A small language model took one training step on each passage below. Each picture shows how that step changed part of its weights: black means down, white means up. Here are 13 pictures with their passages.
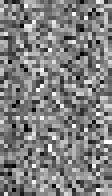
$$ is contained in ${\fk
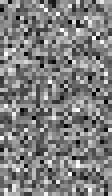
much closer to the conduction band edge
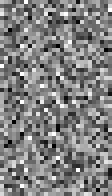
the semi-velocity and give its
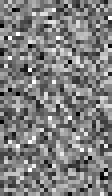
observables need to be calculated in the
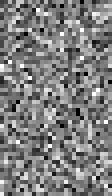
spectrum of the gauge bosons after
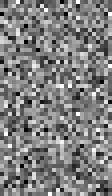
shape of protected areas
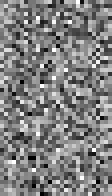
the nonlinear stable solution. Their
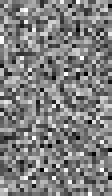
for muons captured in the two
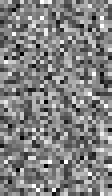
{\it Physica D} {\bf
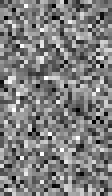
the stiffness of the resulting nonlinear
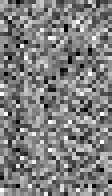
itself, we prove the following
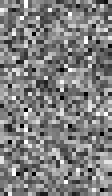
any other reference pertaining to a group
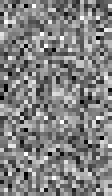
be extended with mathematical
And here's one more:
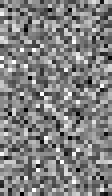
high-low range, average true range,
